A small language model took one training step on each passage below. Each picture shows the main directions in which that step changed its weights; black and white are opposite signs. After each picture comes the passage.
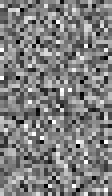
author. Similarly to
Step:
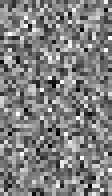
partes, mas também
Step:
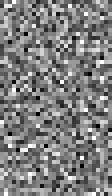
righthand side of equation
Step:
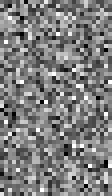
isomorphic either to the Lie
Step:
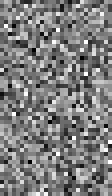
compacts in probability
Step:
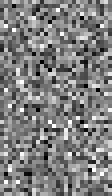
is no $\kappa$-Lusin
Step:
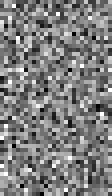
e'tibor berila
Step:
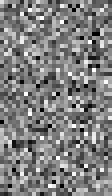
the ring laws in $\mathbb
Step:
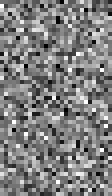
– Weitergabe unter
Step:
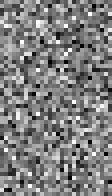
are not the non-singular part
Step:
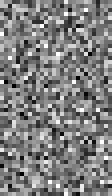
deformation). Again since
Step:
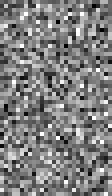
Bu haqida ko'plab
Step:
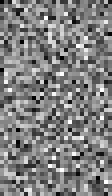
многих видов
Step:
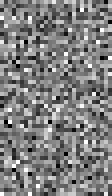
Rosa Revisores:
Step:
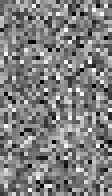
be less than 1 and
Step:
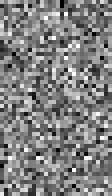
secuencia de arcos
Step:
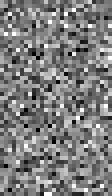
done by Theorem 2, Now let
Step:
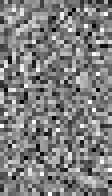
Chicago Press,
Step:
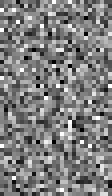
à des questions posées par
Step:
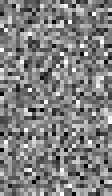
of the angle between two
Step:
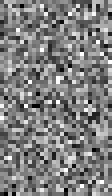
LIAISON (Better
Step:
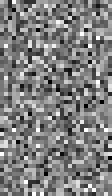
bound holds for the Van
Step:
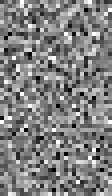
efisiensi layanan
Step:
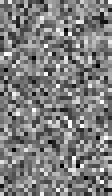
\text{in } \Omega, \\
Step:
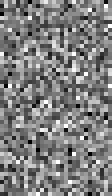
de *Polígonos de
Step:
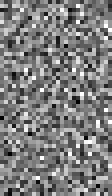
ammo jamiyatda ular
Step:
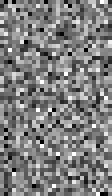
junction coordinate
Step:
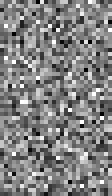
foi comprometida,
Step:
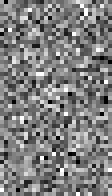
$\Gamma$ to $M$ such that
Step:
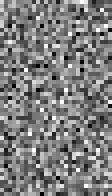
\] for a periodic solution
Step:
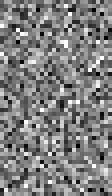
qoladi. 2.
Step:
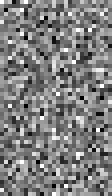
в ході вирішення
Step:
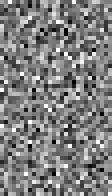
de Cafres) pelos
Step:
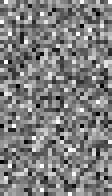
tarixi shubhali
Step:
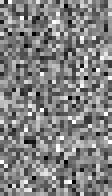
Ramos, Carmem
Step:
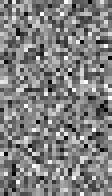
Birkett, M.,
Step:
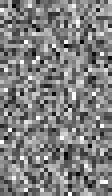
dará a conocer como el
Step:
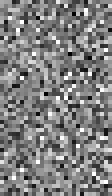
analysis, quantum
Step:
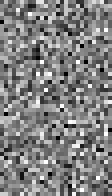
to apply the result of Proposition
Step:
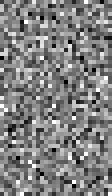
up to isogeny into a
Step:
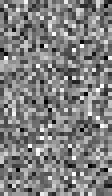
and numerical solutions were
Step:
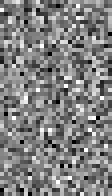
To this end, we have
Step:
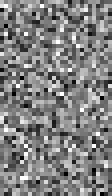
bir yerdan ikkinchi
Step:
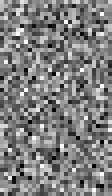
жорсткою. Але
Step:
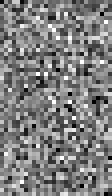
та розбудови
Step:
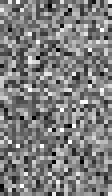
que alber- garon el
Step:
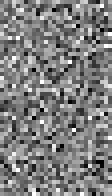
Artur Morão.
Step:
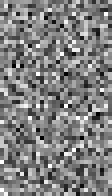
the Casson-type
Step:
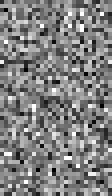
lapangan dalam
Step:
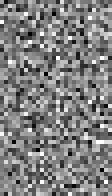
toda comunidade se
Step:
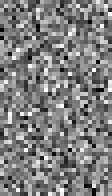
moment bound (Lemma
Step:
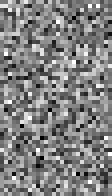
o que mostra ser um
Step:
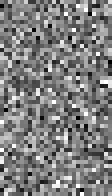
\medskip Finally, we
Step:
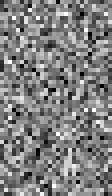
polygon can be written
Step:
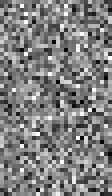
connected, dense
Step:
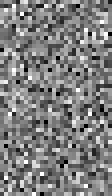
Fahrkosten durch
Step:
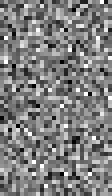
required properties. It
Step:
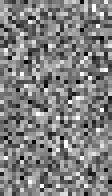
$V$ has precisely one local
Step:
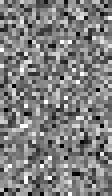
can be used for other values of
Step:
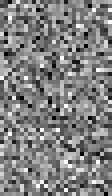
least one projective transformation
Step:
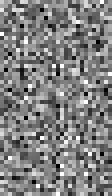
Дойникова М.
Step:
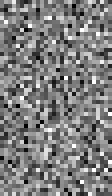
pago firmadas por el
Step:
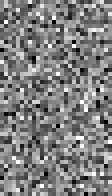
to the set $T$ considered in
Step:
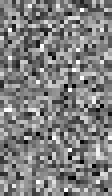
\mathds{R}$. Their
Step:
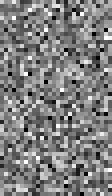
the diagnostic module
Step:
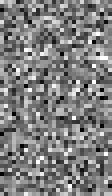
$k$ Chevalley
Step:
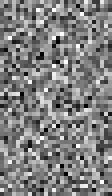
all subgroups of the
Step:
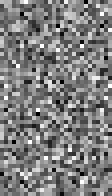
representation as above, obviously
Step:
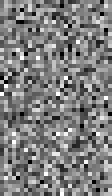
method, while conceptually
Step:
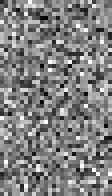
in which $\lambda$ is an integral
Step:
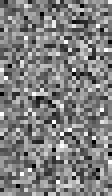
contains the statement that the
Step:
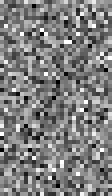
darslarida ertak
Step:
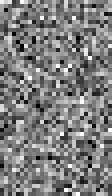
що свідчить
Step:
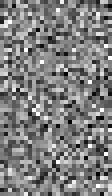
QP has the same performance in
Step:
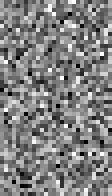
LMMSE computation
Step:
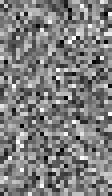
Case 1, has valuation
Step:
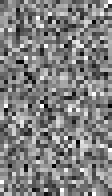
be a polynomial in $(z, t)$.
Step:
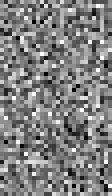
nice survey of the result
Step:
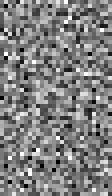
Étant donnés
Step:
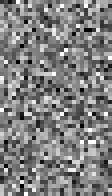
neft-gaz koni
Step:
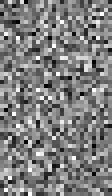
e mediação de cinema
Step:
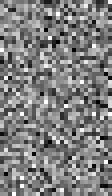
triangle inequality, that
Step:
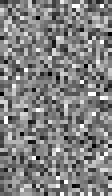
persona en condición de
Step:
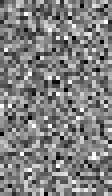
made use of the fact that
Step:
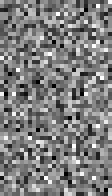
entre Rússia e
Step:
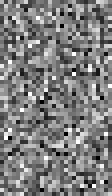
the sequence of isomorphisms and of
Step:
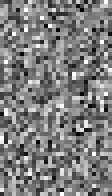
$\eta>0$, depending only
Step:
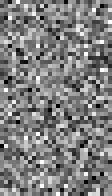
$0$ at least as
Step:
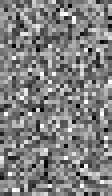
$P(\lambda)$ is the set of
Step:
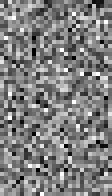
general phenomenon.
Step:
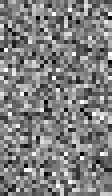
in $A$-Mod, the
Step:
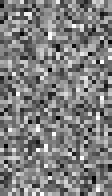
that $k\ge 2$ and the
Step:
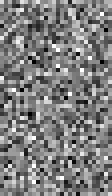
сдавал кровь в
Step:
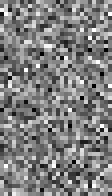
era el responsable al
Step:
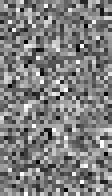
a subgraph of $G$
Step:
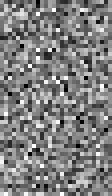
maior participação dos
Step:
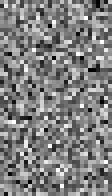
coal pitch composition
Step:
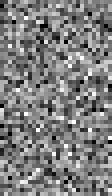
every'' which is translation invariant
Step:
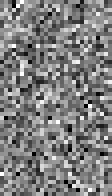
$$ \widehat{\mb{\omega}}
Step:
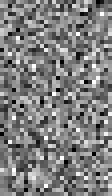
logarithmic differences between
